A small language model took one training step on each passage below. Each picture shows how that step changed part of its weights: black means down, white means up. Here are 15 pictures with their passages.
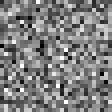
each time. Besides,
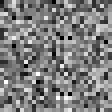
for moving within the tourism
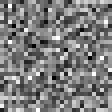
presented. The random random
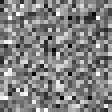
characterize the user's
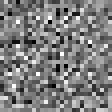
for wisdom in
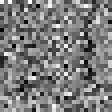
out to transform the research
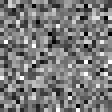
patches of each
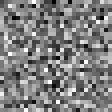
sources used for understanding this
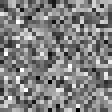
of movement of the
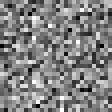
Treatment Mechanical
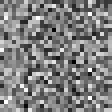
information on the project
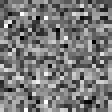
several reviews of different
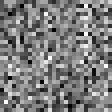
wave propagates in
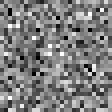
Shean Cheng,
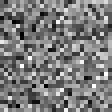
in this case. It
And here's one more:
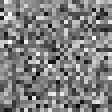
cannot be obtained by the
